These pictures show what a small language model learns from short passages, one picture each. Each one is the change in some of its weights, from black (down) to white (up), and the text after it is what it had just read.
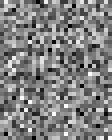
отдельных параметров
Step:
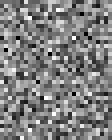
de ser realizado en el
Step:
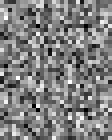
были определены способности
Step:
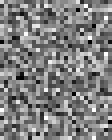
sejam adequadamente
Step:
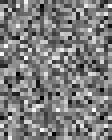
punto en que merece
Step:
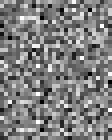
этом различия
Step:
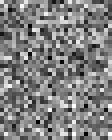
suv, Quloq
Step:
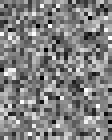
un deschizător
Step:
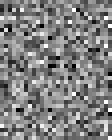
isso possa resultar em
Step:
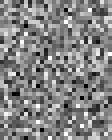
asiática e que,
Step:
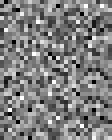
obra a aplicar
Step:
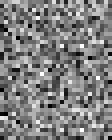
в каждый
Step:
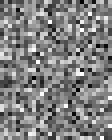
to overcome these
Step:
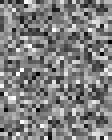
por Makkar *et
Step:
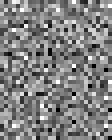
тартибга соувчи
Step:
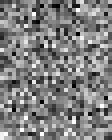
Online Single
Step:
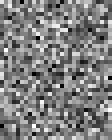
va befarqlik
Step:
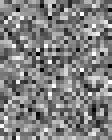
é a necessidade de mais
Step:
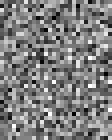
Management of Diversity”,
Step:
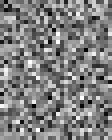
article examines the role of
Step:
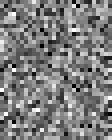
The Government of the
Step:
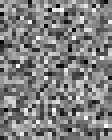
mehnat va vaqt talab
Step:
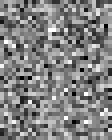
e tecnológico atual.
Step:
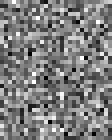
слова: Принцип
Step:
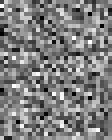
усунення прогалин
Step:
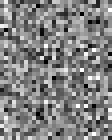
cuidado ético de los
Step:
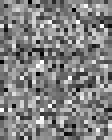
butun muammolarni hal
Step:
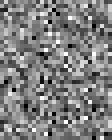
reducir la cantidad
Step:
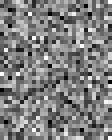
в путинский период
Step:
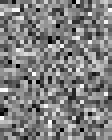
расчетная схема
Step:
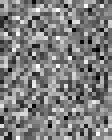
turni ajratgan.
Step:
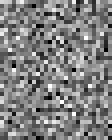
по вопросам образования, науки
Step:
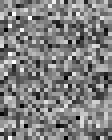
Curriculum for
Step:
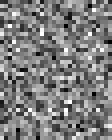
plecare l-au
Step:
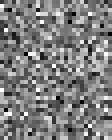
qilish, ularni ingliz
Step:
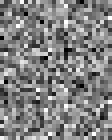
nivel adecuado de
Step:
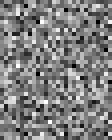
eni tarafdin 30
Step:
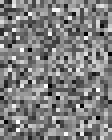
ترتیب کے
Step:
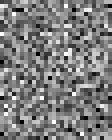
dimensiuni culturale.
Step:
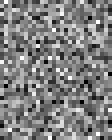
в своей речи.
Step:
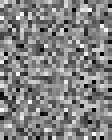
Instituto Franciscano
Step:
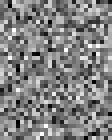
República Federativa do
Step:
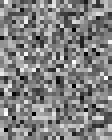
Acessado em:
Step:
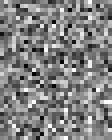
tersebut. Negara
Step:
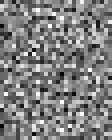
ilmiy va ta’limiy
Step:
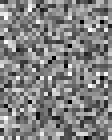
et classes de
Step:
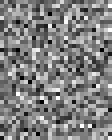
a synergistic
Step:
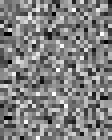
assistência hospitalar.
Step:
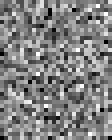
її звичаями й
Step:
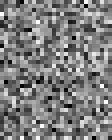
obtenu après une
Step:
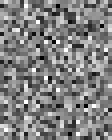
manuales, deben
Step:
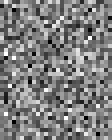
как дышащая
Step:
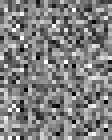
não se comunica de forma
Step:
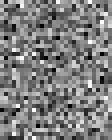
und schätzt die Kinder
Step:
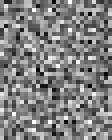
ofrecer oportunidades
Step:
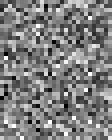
transpor ion dan
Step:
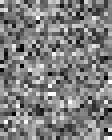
o‘qitishning optimal
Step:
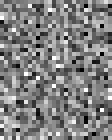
de adicionais de
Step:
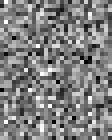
засад інтеграції
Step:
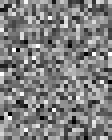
raciocínio os
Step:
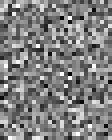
повлиявших на
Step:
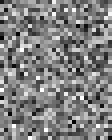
que emana directamente
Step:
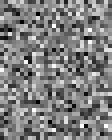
результатів попередніх
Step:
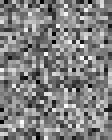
180 Personen an den
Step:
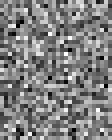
doveva aver ben
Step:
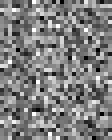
uslubi –
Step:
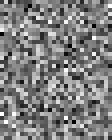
formados por cada indivíduo
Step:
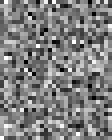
Криму, М.
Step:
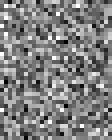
dehors de la
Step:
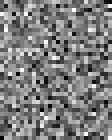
imperatives of
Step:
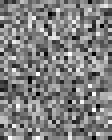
направленной на повышение
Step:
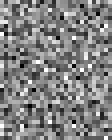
todas as orientações
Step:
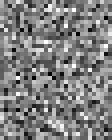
ona tili ta'limi
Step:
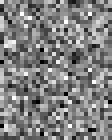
un anciano,
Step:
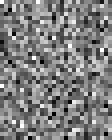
faqat uyg`oq vaqt
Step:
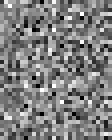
bilan almashtirish;
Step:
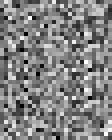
R. v. Tara
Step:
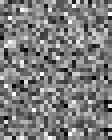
la Quimera y a
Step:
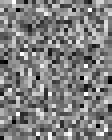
kepada pendidik dan
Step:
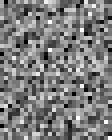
проявляются во
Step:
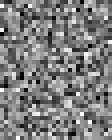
o perfil dessas mulheres
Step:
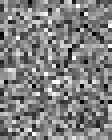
Fergana Valley.
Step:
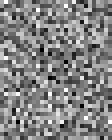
obligaciones de medios y
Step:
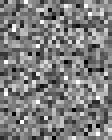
касб этди ва
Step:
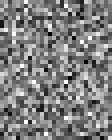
tabel di atas,
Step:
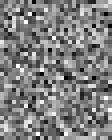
domestic work:
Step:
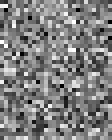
de SST chaude
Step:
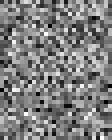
Minister of Preschool
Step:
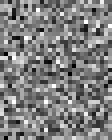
em pequenos grupos por
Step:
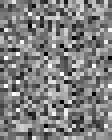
его частью. В
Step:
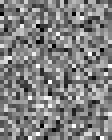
tanto, foi feita
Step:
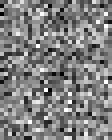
qaratilgan takliflar ishlab
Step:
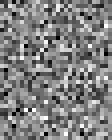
hayot atalmish
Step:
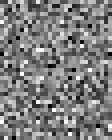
bedeninden, ama
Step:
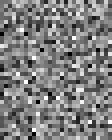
положительное влияние
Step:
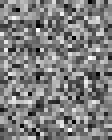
иштирок этиш
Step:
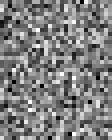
yozuv faoliyatining barcha
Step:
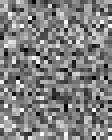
la Constitución de
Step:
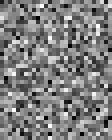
no llegó a
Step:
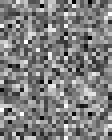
estudiantes y profesores,
